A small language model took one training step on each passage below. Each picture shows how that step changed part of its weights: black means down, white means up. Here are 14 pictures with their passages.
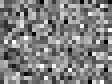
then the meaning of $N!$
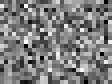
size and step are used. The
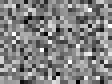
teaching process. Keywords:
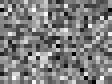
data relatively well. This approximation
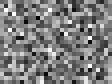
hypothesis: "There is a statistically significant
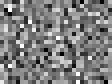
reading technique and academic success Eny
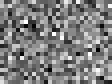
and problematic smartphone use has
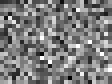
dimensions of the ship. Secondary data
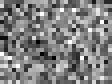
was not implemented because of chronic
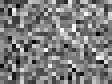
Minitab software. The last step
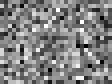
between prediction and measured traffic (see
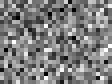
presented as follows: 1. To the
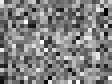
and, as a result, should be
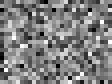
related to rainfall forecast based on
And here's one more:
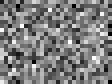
Trend Model for Abia State
